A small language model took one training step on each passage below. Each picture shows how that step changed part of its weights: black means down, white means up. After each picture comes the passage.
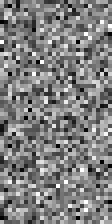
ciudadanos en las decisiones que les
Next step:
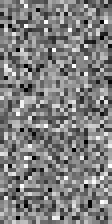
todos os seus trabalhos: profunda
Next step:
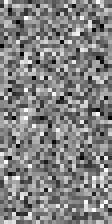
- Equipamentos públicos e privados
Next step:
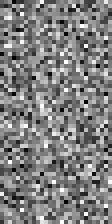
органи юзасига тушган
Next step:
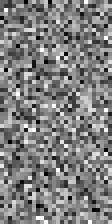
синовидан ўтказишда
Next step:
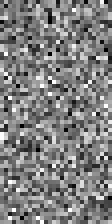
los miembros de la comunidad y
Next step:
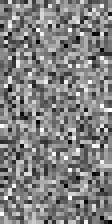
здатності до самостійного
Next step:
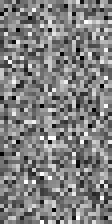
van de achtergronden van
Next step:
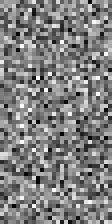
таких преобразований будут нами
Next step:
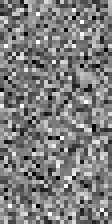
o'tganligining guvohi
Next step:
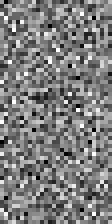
dolzarb masallari.//Siyosiy
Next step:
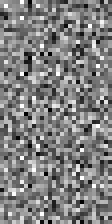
etilishiga olib keladigan sharoit va sabablar
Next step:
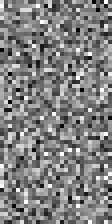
экономики и педагогики. Аннотация
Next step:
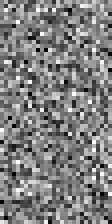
seminarax/ Uchebnoe
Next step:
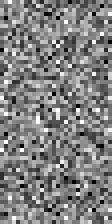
mumkin. Kalit so‘zlar: quyosh
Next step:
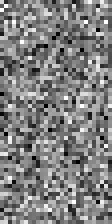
ermöglicht werden. Hier ist der
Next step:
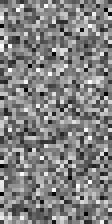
ғоявий – мафкуравий
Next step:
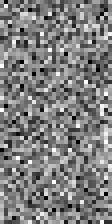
Бутинця. Наприклад, у
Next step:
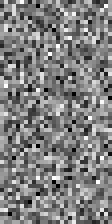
Haqıyqatında da,
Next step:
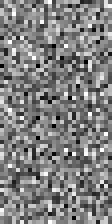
afirmar a urgência da publicação
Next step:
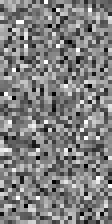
Semionovich. *A formação social da
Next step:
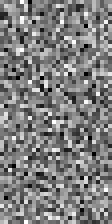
etadigan odobiy dunyoqarash
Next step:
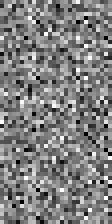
билан ифлослантиради.
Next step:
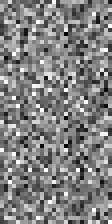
y como resultado de la aplicación de
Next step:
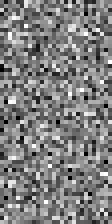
passage, et pour laquelle les
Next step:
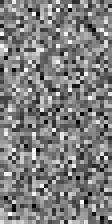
роль державної політики розвитку кластерів в
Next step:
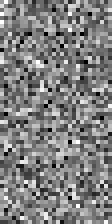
характера диагностированы у 5
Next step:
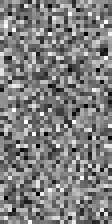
acabaram por se tornar arquitetos
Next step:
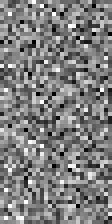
82 % в контрольной группе,
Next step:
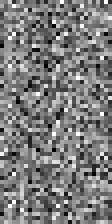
üçün yaxşı işlənmiş və
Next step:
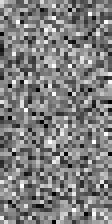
asosiy qismi ustaxonada yoki
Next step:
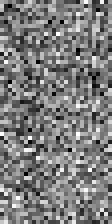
und man schreitet immer mehr
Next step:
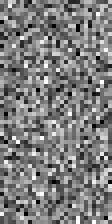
feitas por pequenos
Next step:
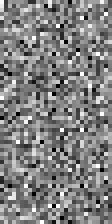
1.1 Тенденции динамики
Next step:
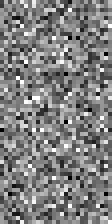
Халлибертон С.,
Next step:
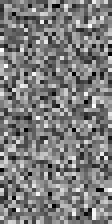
tarbiyaviy mohiyati ochib beriladi.
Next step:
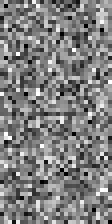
y una red urbana en
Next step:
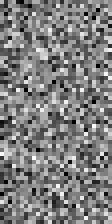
олганда мамлакатдаги
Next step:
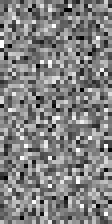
законодавства, яка передбачена
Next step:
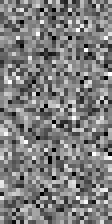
айланма иқтисодиётни
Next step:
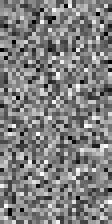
tabela de optotipos “E”
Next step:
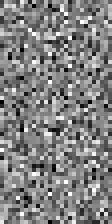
Oberle, Guhn,
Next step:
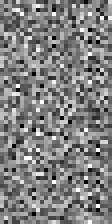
М. В. Панова это
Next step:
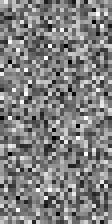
environnement dynamique : une
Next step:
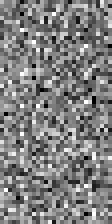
natijasida o'sha hududdagi barcha
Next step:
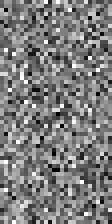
mushohada qiladilar,
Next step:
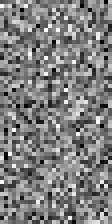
las funciones de la Fiscalía
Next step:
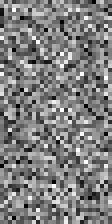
яратиш таклиф қилинади.
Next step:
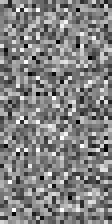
Внеурочная работа
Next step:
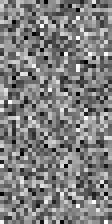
факультети ушын
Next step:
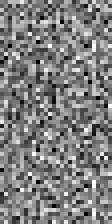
asarda hayot haqiqatini balandlikdan
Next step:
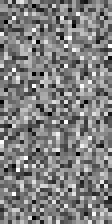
ishlarining o'talmagan muddatini
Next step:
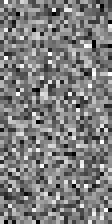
ko'paygan. Chunki,
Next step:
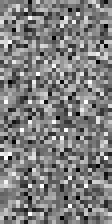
подходят: автодорога
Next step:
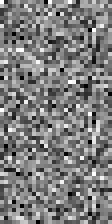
52 4 Absentéisme pour
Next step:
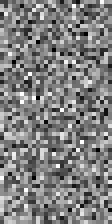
определя от потенциала дадено
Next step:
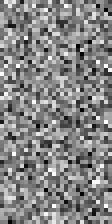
муҳим ва мураккаб
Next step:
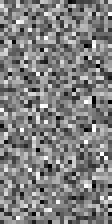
yoqadigan kattalarning xatti
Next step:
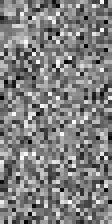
Para além dessas edições francesas que
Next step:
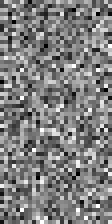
hukukun “Mukayeseli
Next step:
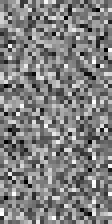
tog' yonbag'irlarida
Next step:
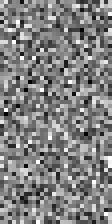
2019 yillarda model bir necha marta
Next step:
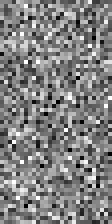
SVM + imagens reduzidas
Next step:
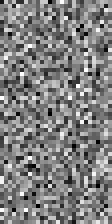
Models. INTRODUCCIÓN
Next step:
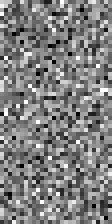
de Accountantscontrole In het
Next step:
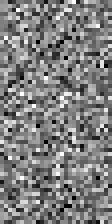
управления – государство, и поэтому
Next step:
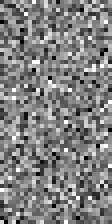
muscular, seguido da aplicação do
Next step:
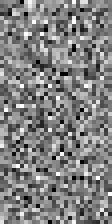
Overall (Uji Regresi)
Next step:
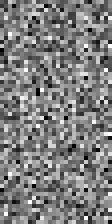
ενώ από το
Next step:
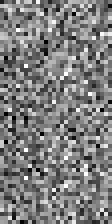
un senso per i figli di
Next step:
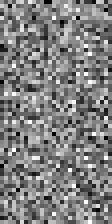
жамоат саломатлиги
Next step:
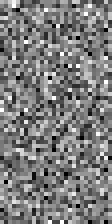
Повидимому, учитывая
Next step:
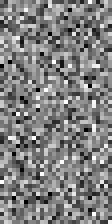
kreditor rovida ham ishtirok
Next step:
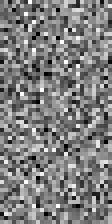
для підприємств АПК;
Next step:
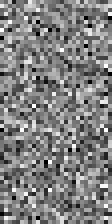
олиб келинган лойқали
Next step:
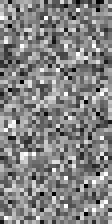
podem ser vistas como inadequadas ou
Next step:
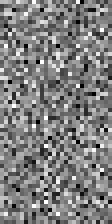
freiriana. Um primeiro passo é
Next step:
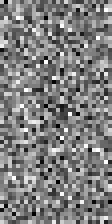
часть социально-экономической системы.
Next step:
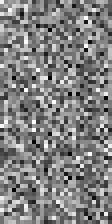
фойдаланиш ва уни
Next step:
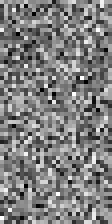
Navoiy davlat pedagogika instituti
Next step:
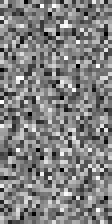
значительно повысится, если
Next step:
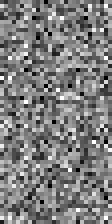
и задачи самостоятельной работы.
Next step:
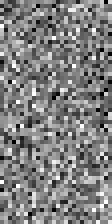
el análisis bivariado o por las
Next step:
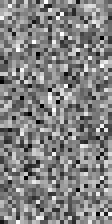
suas características como: 1) Leveza e
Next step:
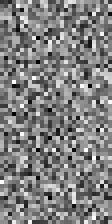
kadrlar tayyorlovchi oliy
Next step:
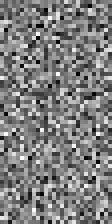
banyak diakui oleh para
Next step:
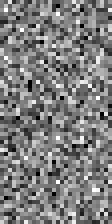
sınavları, bütünleme
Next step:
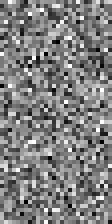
Komplexität erhält
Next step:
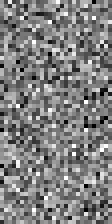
escolha e uso de cada registro está
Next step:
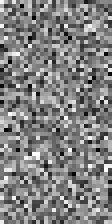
талқин қилиш мумкин.
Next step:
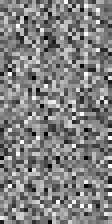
yang sangat berharga dimana
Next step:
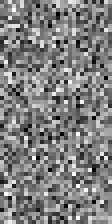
Die Zeitabstände sollten so
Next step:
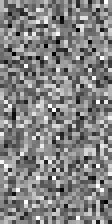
de reserva y/o de actividad
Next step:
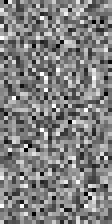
Lieberman J.A.
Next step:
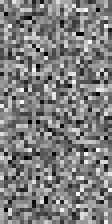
мови для спеціальних цілей
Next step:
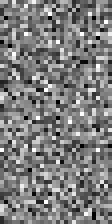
tomonidan ustunlik va nazorat qilishga
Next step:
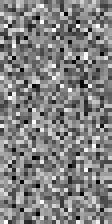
11.2.23. La circulación
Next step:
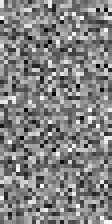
реалізації моделювання економіки
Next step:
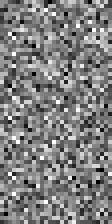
• Magkaroon ng
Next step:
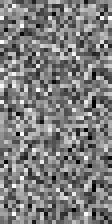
himoya qilish davlatning asosiy vazifalaridan
